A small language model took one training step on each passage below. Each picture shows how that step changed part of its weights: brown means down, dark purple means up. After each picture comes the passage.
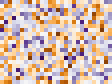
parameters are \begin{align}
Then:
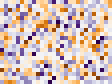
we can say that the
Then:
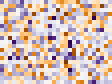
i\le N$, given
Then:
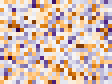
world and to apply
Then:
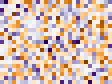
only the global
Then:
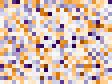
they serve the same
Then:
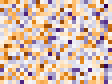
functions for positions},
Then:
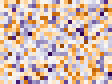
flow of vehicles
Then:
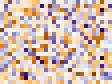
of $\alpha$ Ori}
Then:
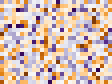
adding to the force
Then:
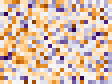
a range of models with initial
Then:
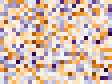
\caption{Ground and
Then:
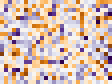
We then present them in a
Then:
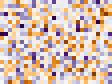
simplicity. Without
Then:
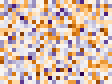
the emission spectra were
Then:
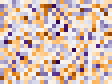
Dong, Y.:
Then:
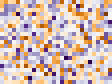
mean number of clusters
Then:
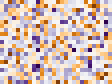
\frac{\partial^+ \bar
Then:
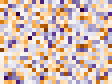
interesting to find, for
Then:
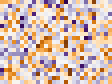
homogeneous type,
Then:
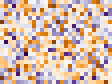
dilute solutions,
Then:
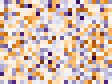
0$. Choosing
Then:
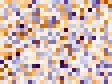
commute, this means
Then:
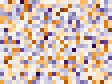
an unexplored
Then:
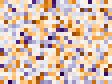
to C atoms with
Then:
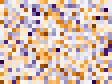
a quench that will
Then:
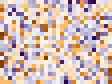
proposed here can be
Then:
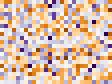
same respective thresholds
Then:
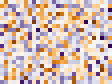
convex and compact set
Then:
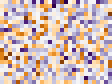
together with the distribution of
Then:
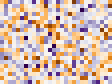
$ are real intervals,
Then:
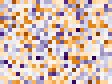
each color. And so
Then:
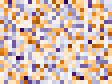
cycle $t$ of
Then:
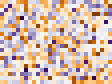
In the MH step,
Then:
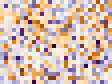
and for $0\le
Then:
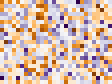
experiments). Fig. 3C
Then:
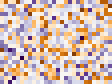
initial wind speed. A
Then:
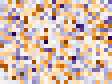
dense in the moduli
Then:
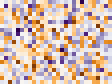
and hence why the
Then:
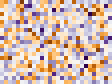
path of minimal length
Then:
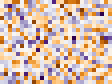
an efficient description has been
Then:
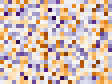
except that it has the
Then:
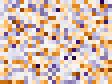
\d \epsilon \big(
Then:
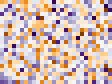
Namely, we obtain an
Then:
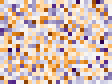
of the pion's rings
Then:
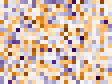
as in the present paper. This
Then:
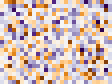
namely, the results of
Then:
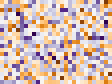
is devoted to
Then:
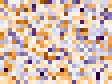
calling something a
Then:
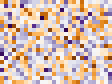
Since the starlight is
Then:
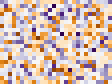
power spectrum depends on
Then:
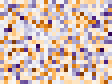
the type of security
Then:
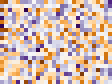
Maximum Theorem.} The
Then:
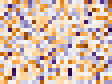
an element does not need to
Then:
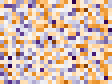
be used to verify
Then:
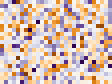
will classify
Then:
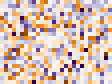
that $W_0 \sim
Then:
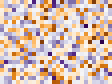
to be very close, at
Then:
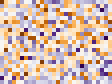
for directed graphs.
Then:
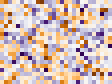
couple the Duffing
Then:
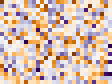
for 3D space, rather
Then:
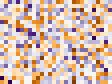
B \to C$ be an
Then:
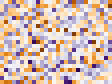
\eqref{eq: Omega
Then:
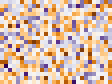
3 et le second par 1 et
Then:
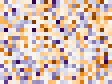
to consider the fundamental
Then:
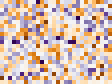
\end{figure} The
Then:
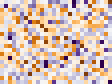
and is likely why
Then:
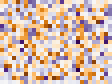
type of model - without a
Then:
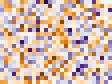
\[ -pa < \lambda
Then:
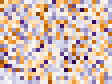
next section we recall
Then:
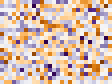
(dotted lines). The
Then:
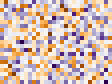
increment in CME
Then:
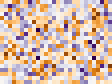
an energy density contribution
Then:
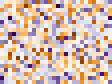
the clumpiness
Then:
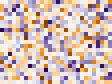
retains the full
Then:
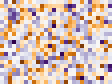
ingredient of this
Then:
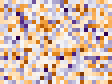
is similar to the one described
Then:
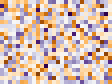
X_n$ be random
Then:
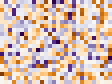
to see (and to prove)
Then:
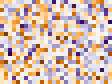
expressions above is that the
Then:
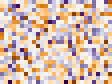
invariants have simple
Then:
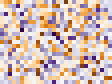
full generality. The
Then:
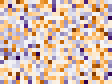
MCEM method,
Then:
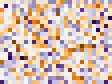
and upper temperature
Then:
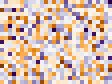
model the drones may
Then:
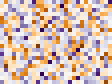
represented by a triple
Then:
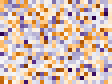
transferred onto a
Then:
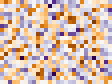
same size and mass. The
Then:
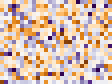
invariant theory breaks
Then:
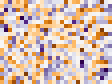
If there are two or more
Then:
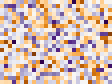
be the indicator function on
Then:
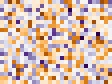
graph (contrary to the
